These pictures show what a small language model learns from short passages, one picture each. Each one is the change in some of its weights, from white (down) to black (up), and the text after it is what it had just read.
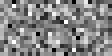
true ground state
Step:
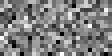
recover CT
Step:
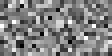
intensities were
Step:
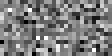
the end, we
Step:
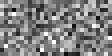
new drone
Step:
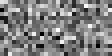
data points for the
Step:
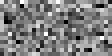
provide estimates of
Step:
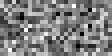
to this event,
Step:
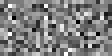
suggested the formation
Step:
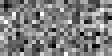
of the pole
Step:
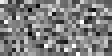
$G$ is
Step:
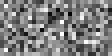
and since independent of
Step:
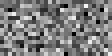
the superconformal
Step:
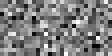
by the extracted
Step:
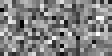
very small peak at
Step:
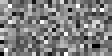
also increase the
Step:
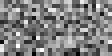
radius, respectively.
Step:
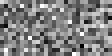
of crystalline
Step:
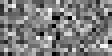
year has been
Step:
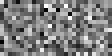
interesting to
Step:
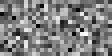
F & run L
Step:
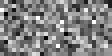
Observatory of
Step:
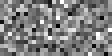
it also becomes
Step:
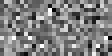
the largest
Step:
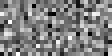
and showed that a
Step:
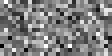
valid for all
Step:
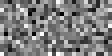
beam basis.
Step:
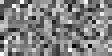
directly in field theory
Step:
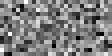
the previous measurements of these
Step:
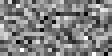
letter we have
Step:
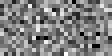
as a part of the
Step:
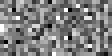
be sought.
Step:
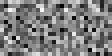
approaches. The
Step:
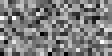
the exponential
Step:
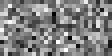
increment significantly.
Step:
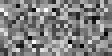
the first step in
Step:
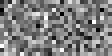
and Interacting
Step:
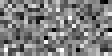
the possible influence
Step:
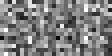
on fitting the following
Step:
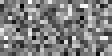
noise reduction factor
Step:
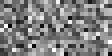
parameters include parameters
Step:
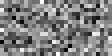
the SOC
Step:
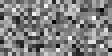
the term proportional
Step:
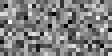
the compressed
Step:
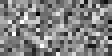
or $0=\langle
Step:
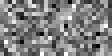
on the physical problem
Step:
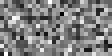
deviation of the
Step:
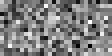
in principle
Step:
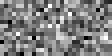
steady state,
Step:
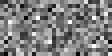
tells how these
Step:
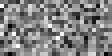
the LT model was
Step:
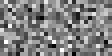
at the same time
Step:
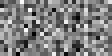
to explain
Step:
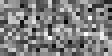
it turns out
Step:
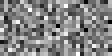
is also rather
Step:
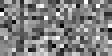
of $H$ that
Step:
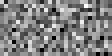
two terms. One
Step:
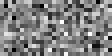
and calculated the
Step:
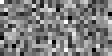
have been specified
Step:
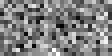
the lattice in order to
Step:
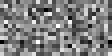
we employ a
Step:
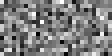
integral can be
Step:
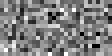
one of the key
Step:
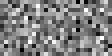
The total number of
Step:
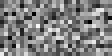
decay of Th and
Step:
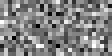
is trained for
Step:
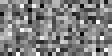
this section show the
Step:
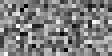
field. Now,
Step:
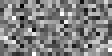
framing in
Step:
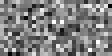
high-level system
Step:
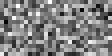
translational motion
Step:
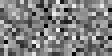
disturbances. It
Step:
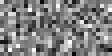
critical behavior is
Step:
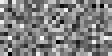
weaken with
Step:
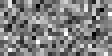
should notice the
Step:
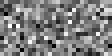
magnitude error of
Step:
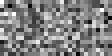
decrease of
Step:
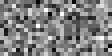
energy as a function of
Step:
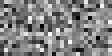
include galaxy
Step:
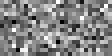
a broad line
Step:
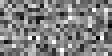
the algorithm has no
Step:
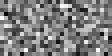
spatial extents
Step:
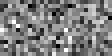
be achieved
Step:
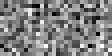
the system forward in
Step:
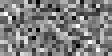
overall constant.
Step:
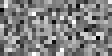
community mining algorithm
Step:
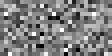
for the first time
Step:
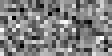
with a coefficient of
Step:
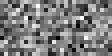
The optical input
